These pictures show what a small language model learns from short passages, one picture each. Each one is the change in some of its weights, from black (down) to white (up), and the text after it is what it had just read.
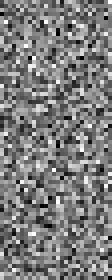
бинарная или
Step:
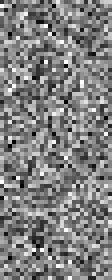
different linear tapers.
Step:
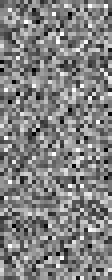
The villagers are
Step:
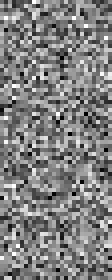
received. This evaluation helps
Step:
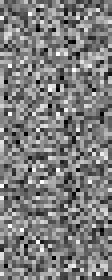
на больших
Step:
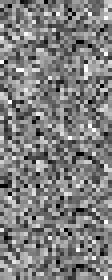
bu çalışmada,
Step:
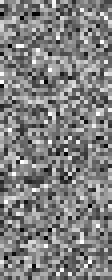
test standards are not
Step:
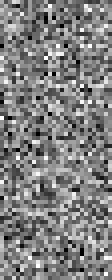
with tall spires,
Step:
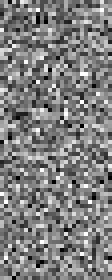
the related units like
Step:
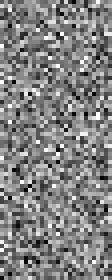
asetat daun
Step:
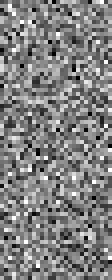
practice and grounding in
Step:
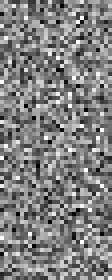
global south In Latin
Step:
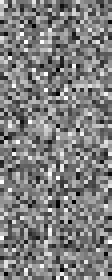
An open digital platform to share
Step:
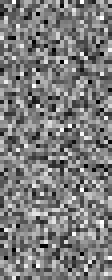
creation in works of art
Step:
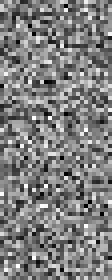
we were able to organize
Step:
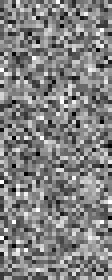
based on these types of
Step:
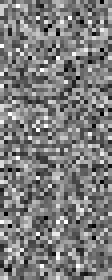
на перехват
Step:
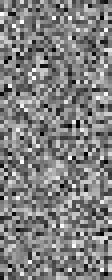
restarted every time a
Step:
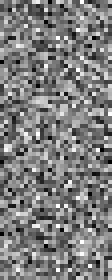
films, also with a
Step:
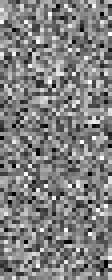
income source for farm
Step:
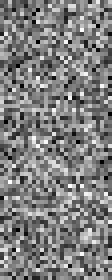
The red rectangle
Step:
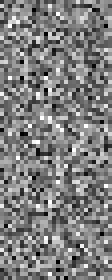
or extending them? -
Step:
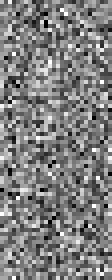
como de su socialización.
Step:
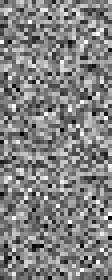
descomposición y
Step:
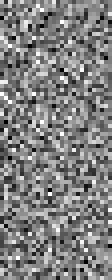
abridged version
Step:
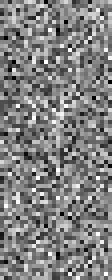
бўла олади.
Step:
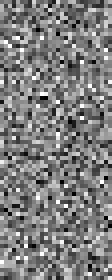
котором определяется и
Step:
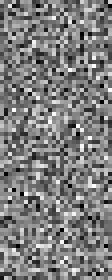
severity of their illness
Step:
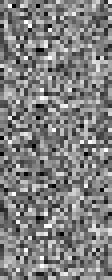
Majority threats
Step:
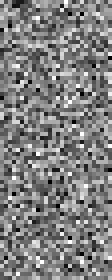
the student has become the second
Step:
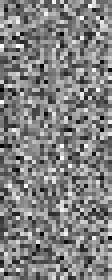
miqdori boshqa
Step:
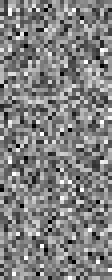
une manière de
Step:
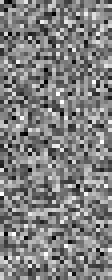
describen las variaciones
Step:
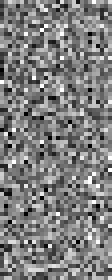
quvish, har
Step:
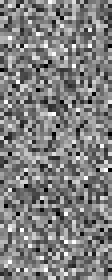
J_i}$$ Case
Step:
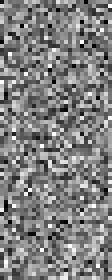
ega. Madaniyat
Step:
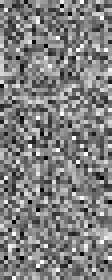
access the data with the help
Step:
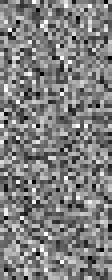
of digital computers has had
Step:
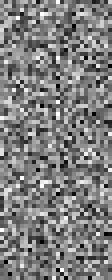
наук. конф.
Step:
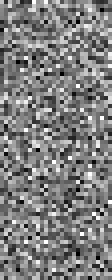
involved in the provision of
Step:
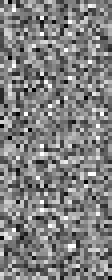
Maximilian J
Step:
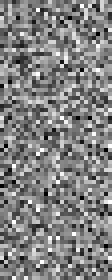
the efficiency of solar
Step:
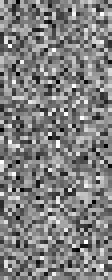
(2018), who demonstrated
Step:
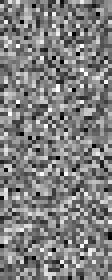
of Business, University
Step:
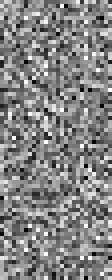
work collaboratively on
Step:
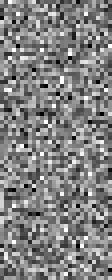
manufacturers mention
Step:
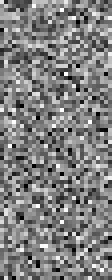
both the influences on the
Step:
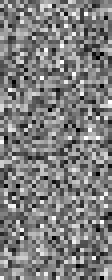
son comparados para determinar
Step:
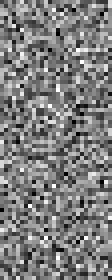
иммунные системы
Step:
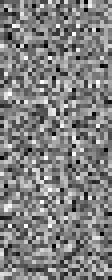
Jetson Nano
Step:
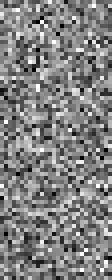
is compatible with the
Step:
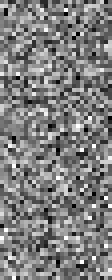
el crimen organizado*.
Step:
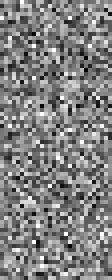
Mold temp. Cure
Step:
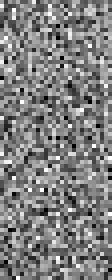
lengua, pilares,
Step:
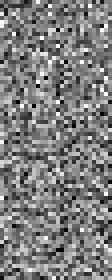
диктує саме
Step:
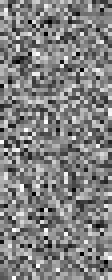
the market and attract more
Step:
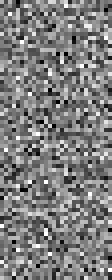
. The hardness of the
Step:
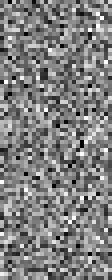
Small Ruminants in
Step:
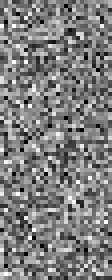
3) tarixiy
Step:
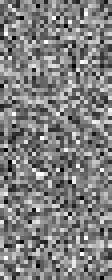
patient similarity-based
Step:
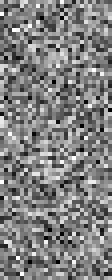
50%. In order to
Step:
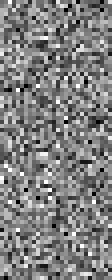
в формах:
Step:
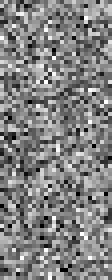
fenomenalizada en la
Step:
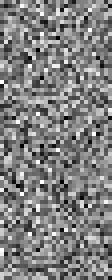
biotype number of
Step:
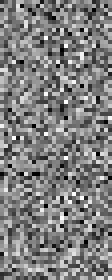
and D.H.
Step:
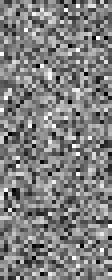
*Poesía y
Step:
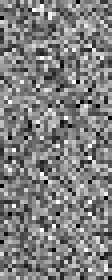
final harvest time
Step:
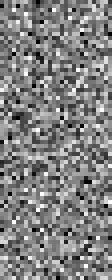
the World Bank
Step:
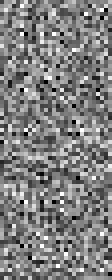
makes an undesired impact
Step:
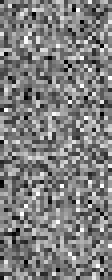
rate, were compared.
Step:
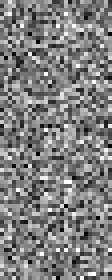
for Europe's Strategic
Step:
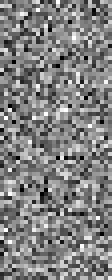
tooth structure. 1.
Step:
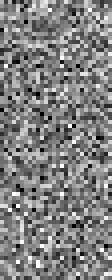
tracking the location of people
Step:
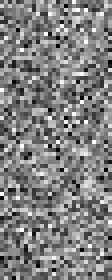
un while infinito,
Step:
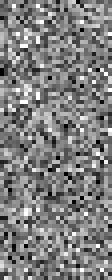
age, when calves are
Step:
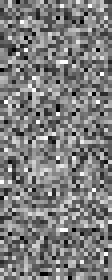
October 8).
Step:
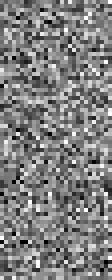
build distinct models for different
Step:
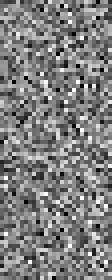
auf dem im Jahr
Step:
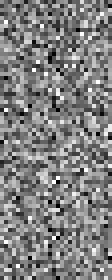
process is more capable to
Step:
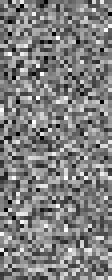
Actions), funded by
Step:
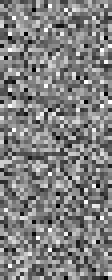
concreto é porque, de
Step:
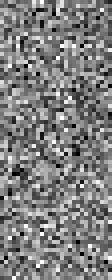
the Apollo 15
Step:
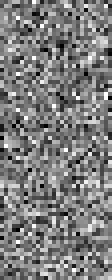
minimizers for the
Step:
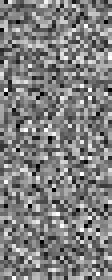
of the Republic of Uzbekistan
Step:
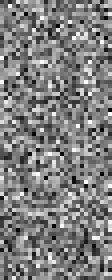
modality preferred by the
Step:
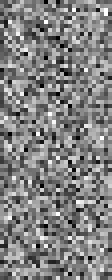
nantinya akan
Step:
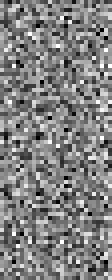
tanaman herbal yang
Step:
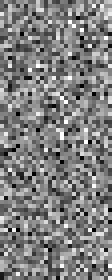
(Geetha et
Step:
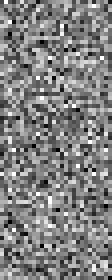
Temurning fikriga
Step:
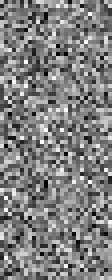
: - 1) Secara
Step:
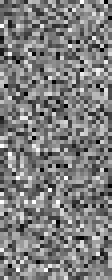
states, "Every
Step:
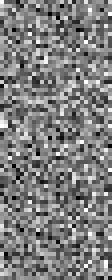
data for new scientific information as
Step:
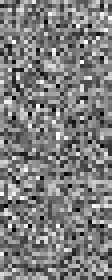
реактивной и
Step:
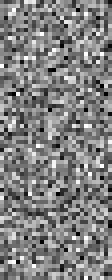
se crean las organizaciones
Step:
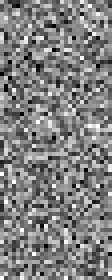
result, we cannot analyze
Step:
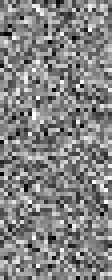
shows the former on the
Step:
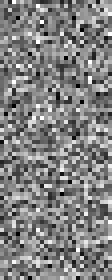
showed that the assortment
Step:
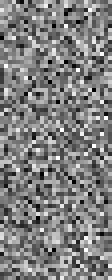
thinking, creative
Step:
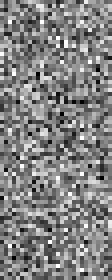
attempt to find out
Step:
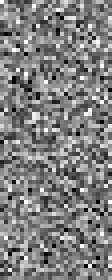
through relevant presence both in developed
